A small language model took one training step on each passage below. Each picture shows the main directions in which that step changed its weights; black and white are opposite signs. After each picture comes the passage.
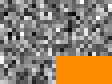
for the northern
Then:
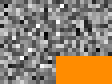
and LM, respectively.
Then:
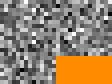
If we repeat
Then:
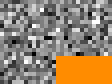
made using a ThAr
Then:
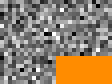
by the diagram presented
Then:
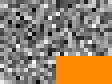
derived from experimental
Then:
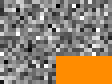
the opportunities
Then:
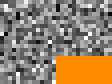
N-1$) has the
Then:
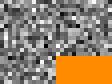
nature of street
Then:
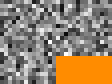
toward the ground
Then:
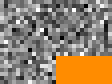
cooling, and the
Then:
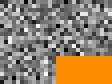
and show that it is
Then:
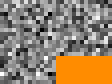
be easily
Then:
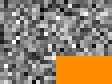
calculation, including the
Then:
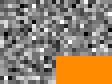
cell [2]. There
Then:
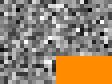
dependence, harming
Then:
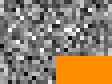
the effects of quantum
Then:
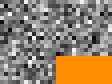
Annemans et
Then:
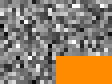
above and the moral
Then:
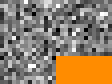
1$ for all $r
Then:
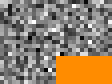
and sieved.
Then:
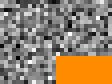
%In the quark
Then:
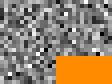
part of the image
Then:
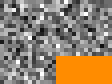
discuss the origin of
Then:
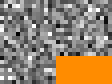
to \begin{equation}
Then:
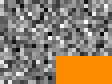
the only fit parameter to
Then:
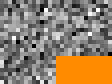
replaced by the
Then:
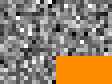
for testing mire
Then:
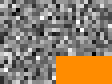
BMI, showing
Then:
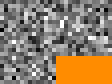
Rio Grande
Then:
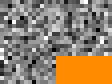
be used within a rational
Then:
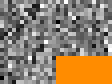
on the percentage of
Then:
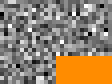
from forests was
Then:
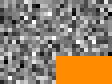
of the rows of
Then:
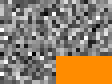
the “disaster
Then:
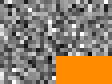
approach to CORAL
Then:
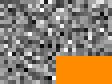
have a larger scale
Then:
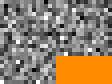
\rangle + \langle
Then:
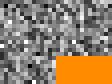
data were taken as part
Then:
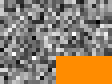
the various global
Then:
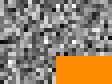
close the anus).
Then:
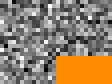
nodule regions from
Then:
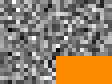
low pass filtering
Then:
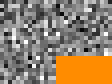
extent do you think
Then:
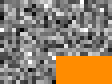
1$ extracted from
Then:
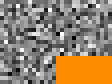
the molecules.
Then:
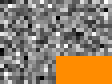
could increase to 200
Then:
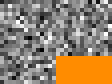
for creating education systems
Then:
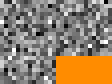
combat the situation
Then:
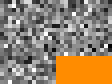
further maximizing
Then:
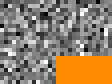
is one of the key
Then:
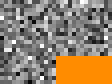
speech data,
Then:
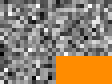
and important step on the
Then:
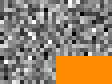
tears were further
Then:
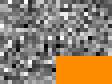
violence not only in
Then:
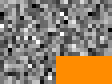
from Gaussian.
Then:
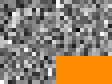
In the second case,
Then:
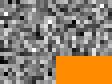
and capacitance
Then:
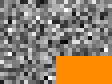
result showed that the three
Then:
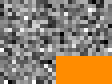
initial genomes are
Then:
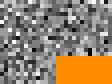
realistic treatment
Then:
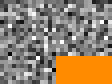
(gas) disc mass
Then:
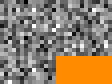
Chapter 2)
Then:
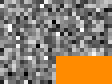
has recently been
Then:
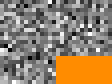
educational technologies.
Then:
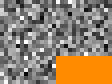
the health decisions
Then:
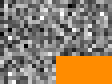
we froze the region
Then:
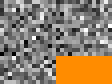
the experience of the work
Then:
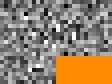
to assess declines
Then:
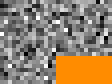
great discovery at
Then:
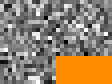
to experimentally probe
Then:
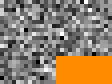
the presence of a
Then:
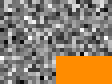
srun mlp
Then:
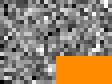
R&D and the
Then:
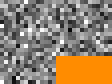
when $M$ is not
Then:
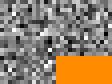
the Enalapril
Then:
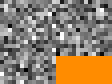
sexes and this is
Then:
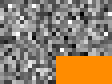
for multiple testing
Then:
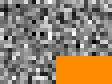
c, k integers
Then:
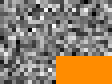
the {\it trans}
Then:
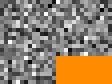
an inherent 1\%
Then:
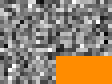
bund in Moha
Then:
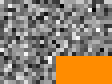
mandatory process of
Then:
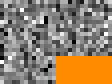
thus must be constant.
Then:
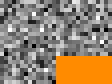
the needed constants.
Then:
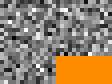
strong and weak coupling
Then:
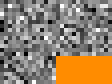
more than half
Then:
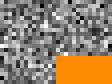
size was a limiting
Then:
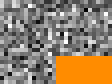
interlayer potential energy
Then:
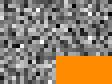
2023). The combined
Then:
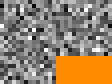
that the VDF
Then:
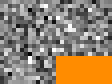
observed distributions for
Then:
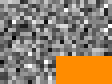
decision tree model,
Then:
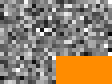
had 17 participants,
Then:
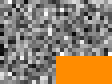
an approach to teaching
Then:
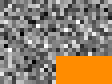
and is located to the
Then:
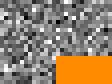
correlation between job
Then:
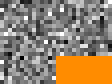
Only Look
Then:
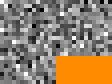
– Moscow:
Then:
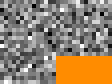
all of which can be
